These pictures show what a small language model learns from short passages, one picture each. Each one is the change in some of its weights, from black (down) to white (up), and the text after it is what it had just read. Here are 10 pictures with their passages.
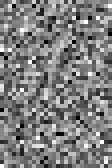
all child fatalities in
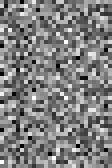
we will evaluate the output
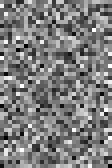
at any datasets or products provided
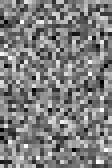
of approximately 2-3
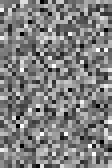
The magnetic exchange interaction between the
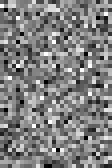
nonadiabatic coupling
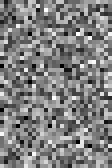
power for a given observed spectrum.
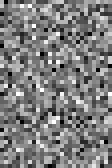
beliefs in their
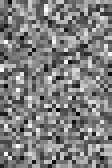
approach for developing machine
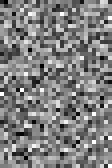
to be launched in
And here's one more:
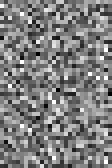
lower than our estimate given in
